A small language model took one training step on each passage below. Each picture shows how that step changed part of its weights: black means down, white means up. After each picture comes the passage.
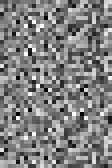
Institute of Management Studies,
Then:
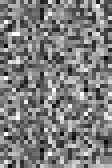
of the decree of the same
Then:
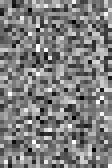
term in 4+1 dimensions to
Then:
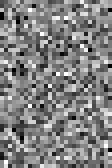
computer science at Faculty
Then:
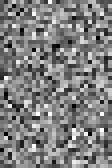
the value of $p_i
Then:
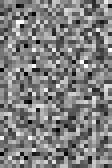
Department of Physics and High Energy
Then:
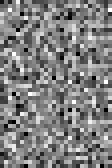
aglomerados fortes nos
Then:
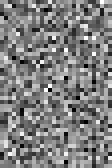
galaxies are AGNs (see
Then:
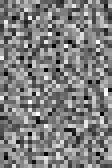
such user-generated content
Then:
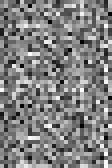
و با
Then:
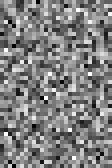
other scales in the gauge theory.
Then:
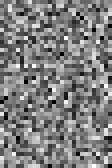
$\bX_n$ can
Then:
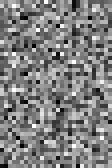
has been used to study how
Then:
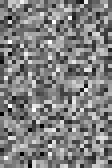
with numerous health benefits
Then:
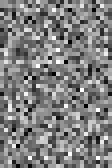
elegir palabras
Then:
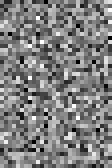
6% concentration, sodium
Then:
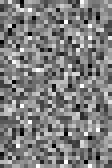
Promover acciones de
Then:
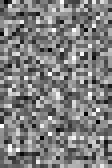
control system and compare it with conventional
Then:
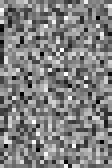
analogies with Brownian
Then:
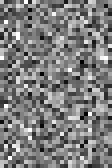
the back-pressure
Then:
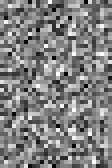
more of a connection. Energy,
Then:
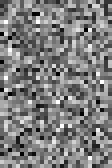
processes and their individual and collective
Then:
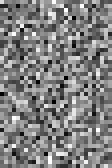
wave helicity amplitudes, which
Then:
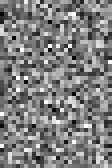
to each spectral bin. Difference
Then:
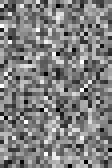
falsificare a
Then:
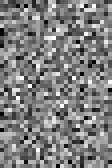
**matplotlib** per
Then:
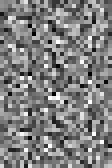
El Capitan is the
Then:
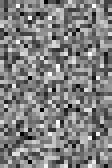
cases. Limited visual
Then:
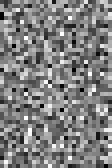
quantizing in Cartesian
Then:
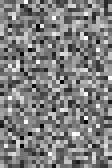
obtained from the XPS data at
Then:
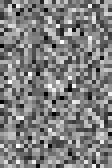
OSU, Orenburg
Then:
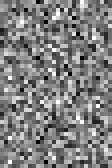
users served by a BS
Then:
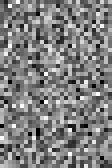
hierarchical, team or network structural
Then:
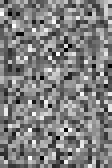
subaccounts of a
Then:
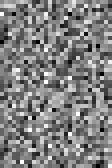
sector in Indian Economy.
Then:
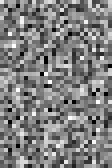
male fertility.
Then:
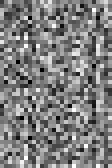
\implies \frac{\partial
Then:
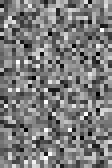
economic activities of the entities using
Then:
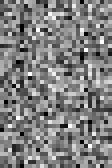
de resiliencia tanto en
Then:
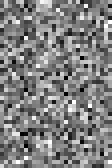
French physician
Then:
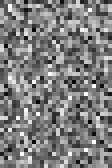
(UMCG), Thea
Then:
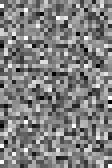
tensor $S^{pqmn}$
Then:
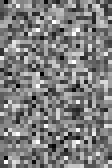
research design. The population of the
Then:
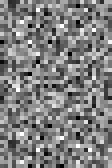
de PPPs com
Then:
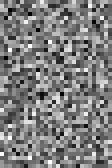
starting situations but ended up
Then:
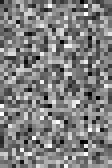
O acidente vascular
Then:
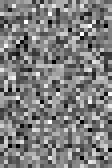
kebun dan lahan
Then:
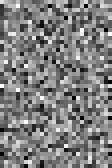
full warranty for finding
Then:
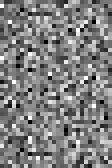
setup scheme Figure 4.
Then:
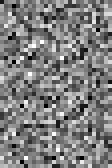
Berkovich indenter,
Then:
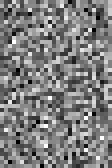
creating business models. However,
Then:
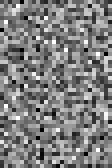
shows the distributions of flare
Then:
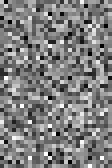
the Macroeconomy:
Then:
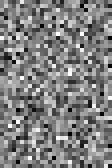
Array for Pulsars
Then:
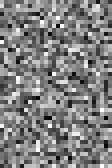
mainly focus on TiOBr in
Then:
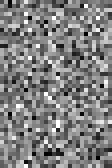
dalle TIC grazie al
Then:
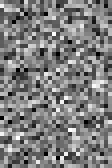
will be checked and monitor by
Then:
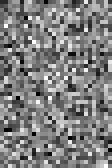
costs relating to waiting time
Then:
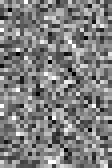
alone, until the bus level
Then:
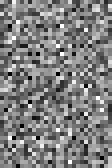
is strong enough to activate
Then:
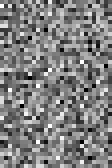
atrio extruido con
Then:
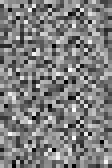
$q$, or by considering appropriate
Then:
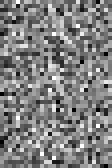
nuestras manos está el
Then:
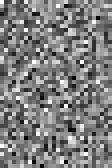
field in the entropy wave
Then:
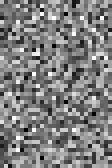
$pH$ variation has a
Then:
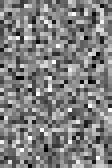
given by \beq L^T
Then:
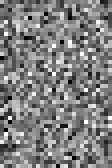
re- ceivable from
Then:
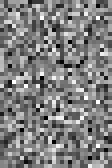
exacerbated by the
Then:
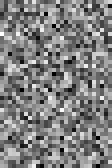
symmetry groups, we focus on
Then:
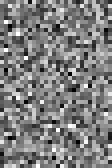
of the approach for collecting statistical
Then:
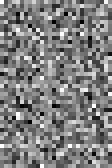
una agrupación de las
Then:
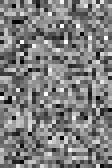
dependendo do estado do
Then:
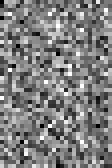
i compartir un recull
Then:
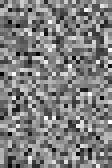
yanı sıra Türk
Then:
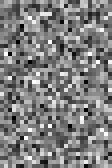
l'acomodament i
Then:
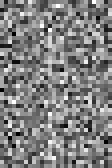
a operação não teve como
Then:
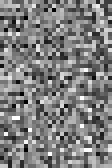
section by means of the conserved
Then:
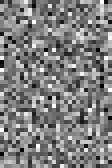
Wide Angle Lens).
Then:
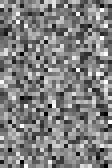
different sizings were used on
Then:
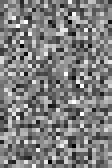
frequency. As we have 960
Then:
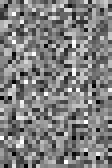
broad emission involves a number of
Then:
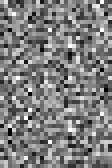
in Figure 4. The pressure
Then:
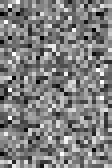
promote data sharing, and
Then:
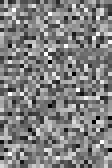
at ca. 12%, which is
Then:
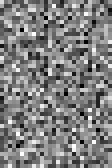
addflux line was chosen so
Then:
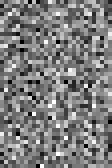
is asking attention from the
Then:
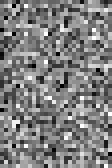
Section ~\ref{dis}
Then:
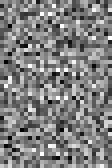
is often important for them to
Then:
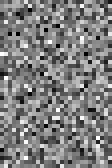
the horizon's null
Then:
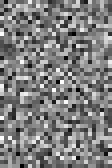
This paper also introduces a new
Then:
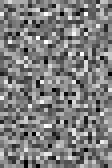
imaging such small infants
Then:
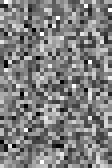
que en la etiqueta
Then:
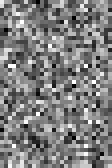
cell line (10), we
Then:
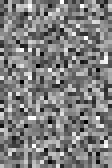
витрат води за
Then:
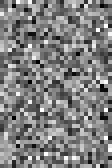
paydo bo'lishiga
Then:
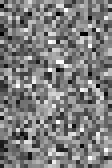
elle fait écho à
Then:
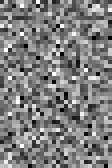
Is also a cat named
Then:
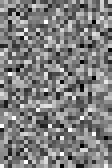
an obstetrical
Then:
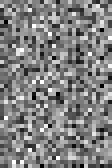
also used by MRST
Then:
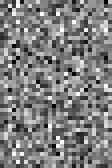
governance-type differential.
